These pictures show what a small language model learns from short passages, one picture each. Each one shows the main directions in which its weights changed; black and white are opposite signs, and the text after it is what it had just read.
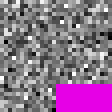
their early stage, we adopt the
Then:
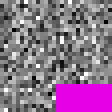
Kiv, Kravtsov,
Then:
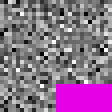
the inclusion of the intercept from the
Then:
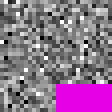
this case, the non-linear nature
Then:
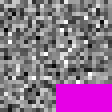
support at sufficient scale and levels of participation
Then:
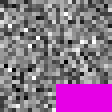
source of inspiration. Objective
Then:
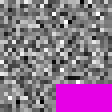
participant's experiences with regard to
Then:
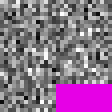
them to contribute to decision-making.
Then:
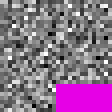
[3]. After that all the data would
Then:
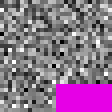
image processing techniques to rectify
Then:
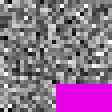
was experienced by 23.3%
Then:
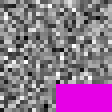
component stars are photometrically
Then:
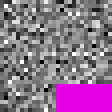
how he explains the spiritual
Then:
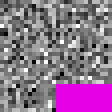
usually used in sets of three which reacts
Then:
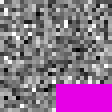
of EXP2. The main
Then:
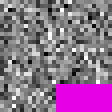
aim of this research is to improve the control
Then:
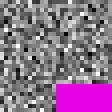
coherent excitons, low
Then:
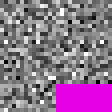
Figure 2: MRI of brain
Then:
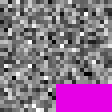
money and provides a greater flexibility
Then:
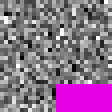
The optimum requirement of crude protein
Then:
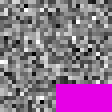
Bayley Scale of
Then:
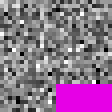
to the public but rather, it is an
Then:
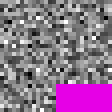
Helminth Infections
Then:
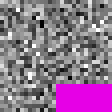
internet access of Online Banking in
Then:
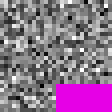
scenarios, so there is a need to
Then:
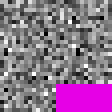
a cross-continental average emission of
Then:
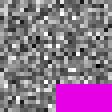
\emptyset$ then the minimum
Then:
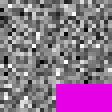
free strain recovery curves have been obtained
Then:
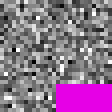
Keywords: Infrastructure,
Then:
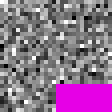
because: 1. **No warning
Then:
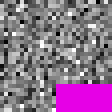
January 2016 to September
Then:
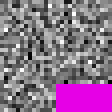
that identified as an aspect which have
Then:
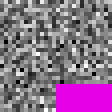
vessels contributes to the formation of
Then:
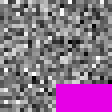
the possibility to think out of the
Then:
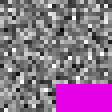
study based on devaluation and whether its
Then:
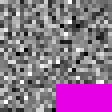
which emerges from the knowledge gap of the
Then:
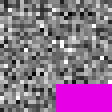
become a fully realized 21st Century
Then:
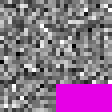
job opportunities, forms of labour, and
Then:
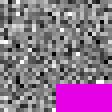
this study, the socio-economic
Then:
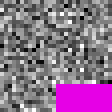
regulator of natural origin Emistim
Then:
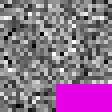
highlighted that sediment delivery is
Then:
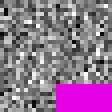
of immunotoxic properties of
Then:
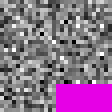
layer on the central region, causing the
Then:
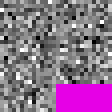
FAIRification Plan considerations In
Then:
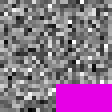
cold drink beverages.
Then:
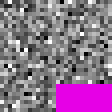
databases and repositories were
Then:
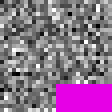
and democratic processes in
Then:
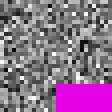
acrylic acid derivatives on heating
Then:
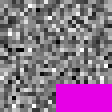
weeks and 51.1% between
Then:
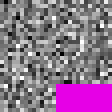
first moment of the linearized distribution,
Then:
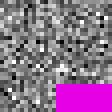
days OS or intravenous
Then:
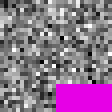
world of children, games,
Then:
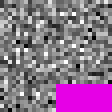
cost excluding land and building form
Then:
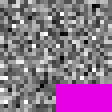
a long latency period. However,
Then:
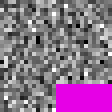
field of research. In this field the process
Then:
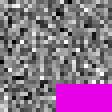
five shopping centres were invited to respond
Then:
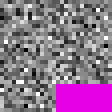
hydrochloric acid (60
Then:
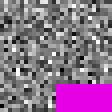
They can be expressed through noun
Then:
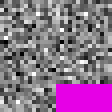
of a replacement outcome measure and
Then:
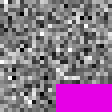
every INR 1 invested in
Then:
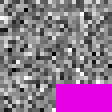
Golpe, S.,
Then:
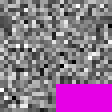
tendency becomes less prominent
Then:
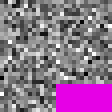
the empty phases from about
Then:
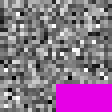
the 'amounts of money
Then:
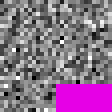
and readers. Library is the
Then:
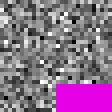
correction of fluid and electrolyte
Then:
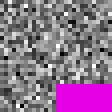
work. Based on these studies, I have
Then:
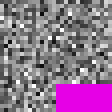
(cosine close to 1), even when
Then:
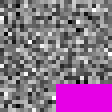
a trainee teacher pursuing
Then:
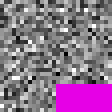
B, Demir N,
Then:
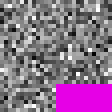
opportunities for adolescents to gain
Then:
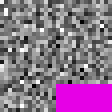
of BS-PIDNet,
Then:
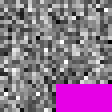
to accurately detect faults and
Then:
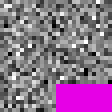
I was significantly better than Experimental
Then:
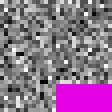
paper, and from this research and
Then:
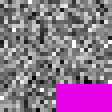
a positive and significant effect on employee performance
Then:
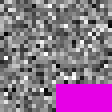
study concludes that chitosan
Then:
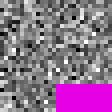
QRS instruments could be
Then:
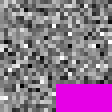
2. Compute the value of
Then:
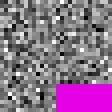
in momentum space, have led to
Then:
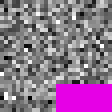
of their religion and in turn they
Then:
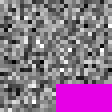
becomes critical. The proposed tool
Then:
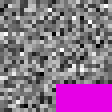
\aleph -characteristic
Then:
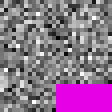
T and B cells whenever body's
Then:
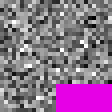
7. Declaration of competing
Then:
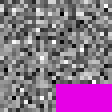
(2001). Mechanical behavior of
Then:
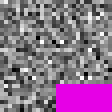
understand a message in the best way
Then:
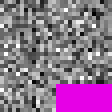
macro-level (World, Europe
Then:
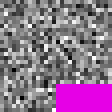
-cell function in patients and controls
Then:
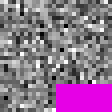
his insights. Disclosure of
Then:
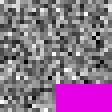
problems: not consistent in term of accuracy.
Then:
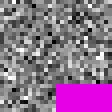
8. Pseudobaphia
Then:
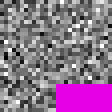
were creative thinking training exercises
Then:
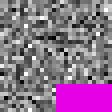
enforced by an institution(s)
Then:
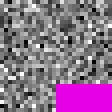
non-Canadian studies, and
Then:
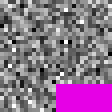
slide to make a thick smear
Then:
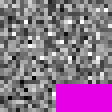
days of education. As it was mentioned above
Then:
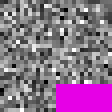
understand things within that scope. He
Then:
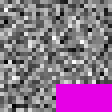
is consequently bonded as CH₄
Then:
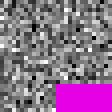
further (Moges & Bhat
